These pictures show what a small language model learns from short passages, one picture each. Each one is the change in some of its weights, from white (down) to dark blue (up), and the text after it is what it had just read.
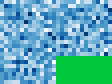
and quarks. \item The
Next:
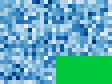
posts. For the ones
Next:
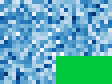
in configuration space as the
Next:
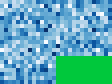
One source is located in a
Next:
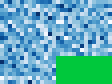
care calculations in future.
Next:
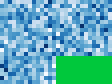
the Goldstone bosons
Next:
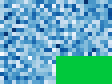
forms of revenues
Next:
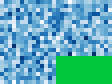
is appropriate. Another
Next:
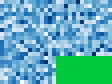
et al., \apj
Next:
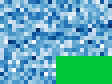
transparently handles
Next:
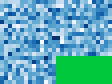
atom chip surface (see
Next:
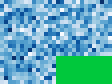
of the material of the sphere
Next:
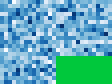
$V$-band flux has
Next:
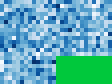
of this study. At leading
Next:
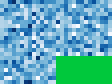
coupled to an NV-center
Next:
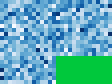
hypothesis with a simple toy
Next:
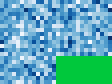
and does not cover the entire
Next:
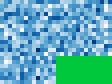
maximum strength of the magnetic field
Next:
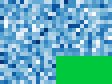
\baselineskip 18pt
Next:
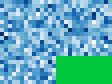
a $1\times
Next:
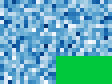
prepared by us in
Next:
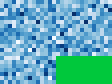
with $H=\d
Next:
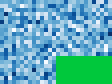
analytical CWT of PhC
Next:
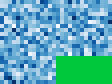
{author} {\bibfnamefont
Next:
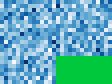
corresponds to this experimental setup,
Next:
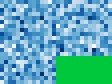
universality class and to
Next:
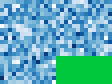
violate the Heisenberg uncertainty
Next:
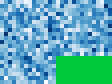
the gold standard commercial
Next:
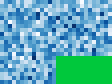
a perturbation to the remaining part
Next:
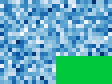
Correction Tool in
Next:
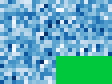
these supercurrent fluctuations can be
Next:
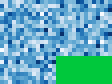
present model could be extended in
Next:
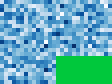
are released promptly
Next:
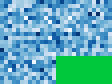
node may not be optimal.
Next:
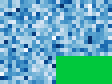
model for Nicotine
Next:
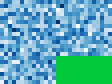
disordered, the charge
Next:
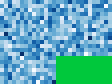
In contrast, PASE
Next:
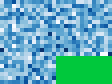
has been a platform to study
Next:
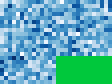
The natural manifold admits
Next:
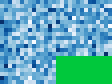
Heuristics First, as
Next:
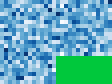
understood as the status
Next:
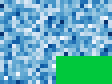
other decentralised infrastructures
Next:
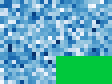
be at lower redshifts than
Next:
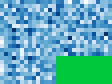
J. et al.
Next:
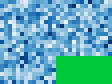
information into account, that as
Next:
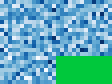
being the nucleon mass,
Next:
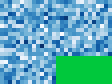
diverge greatly from our
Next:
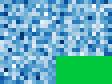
red (high-pass
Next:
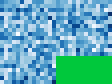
\end{equation} Using
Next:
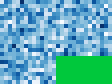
is further enlarged to
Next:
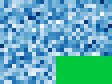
element is the modulated atomic
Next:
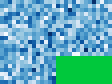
magnitude larger than the magnetic
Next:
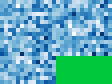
all the variables} First,
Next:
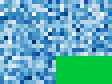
in the Lyman continuum
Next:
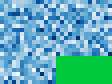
internal memory of recurrent neural
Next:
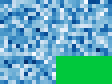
one hand this tells
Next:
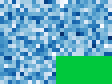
between the minimum of activity and
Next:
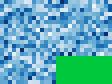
of the poor spectral resolution
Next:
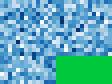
rule, which corresponds to the
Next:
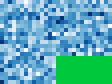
our model. An explanation may
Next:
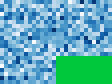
are commutative, they satisfy
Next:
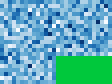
Advanced Studies
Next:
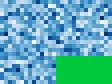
situation in the intermixing
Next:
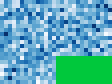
is opposite in sign and larger
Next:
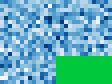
explorations are needed in
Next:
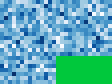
we are about to perform.
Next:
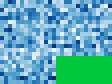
for each combination of cluster and
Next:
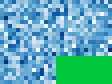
challenge lies mainly in determining the
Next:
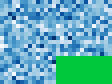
replace another fit individual.
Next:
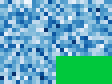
the amount of keys between
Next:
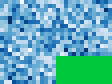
State University, East
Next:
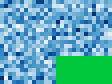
plagued with its own
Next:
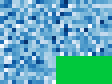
swimming toward the surface
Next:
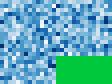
interaction between different quanta
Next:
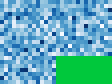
theory of errors in classical
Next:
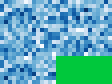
of the corresponding sum rule
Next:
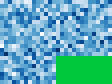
the effect of the other electrons
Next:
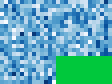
the bulk-band case
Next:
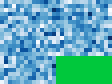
axis of rotation. The
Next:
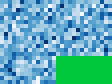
Hard Exclusive
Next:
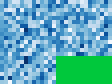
the electrodes. **Results
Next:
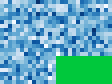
mass $m$. Noting
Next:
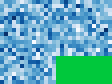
again in agreement with the experimental
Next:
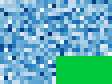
list of infectious
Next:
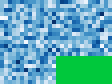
0.4 under several
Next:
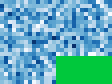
design method that represents logic zero
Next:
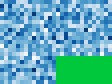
are recombined into one simulation
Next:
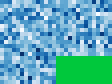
one can see that electron parallel
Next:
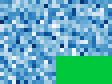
since then). {\bf
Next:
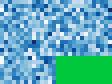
operations; examples of that are
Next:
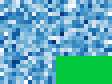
in an ideal plasma, namely
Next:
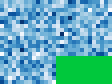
analytic model (AM) introduced
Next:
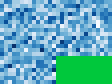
of generic grayscale
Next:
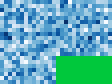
are shared by $A$
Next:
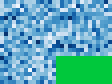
by a light guide onto
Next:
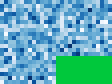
panel) and at $z
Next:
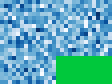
is gauge-invariant and
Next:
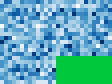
reduced reflectance in band 12
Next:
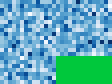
C \epsilon$, which depends
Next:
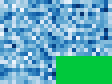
lengths. In general,
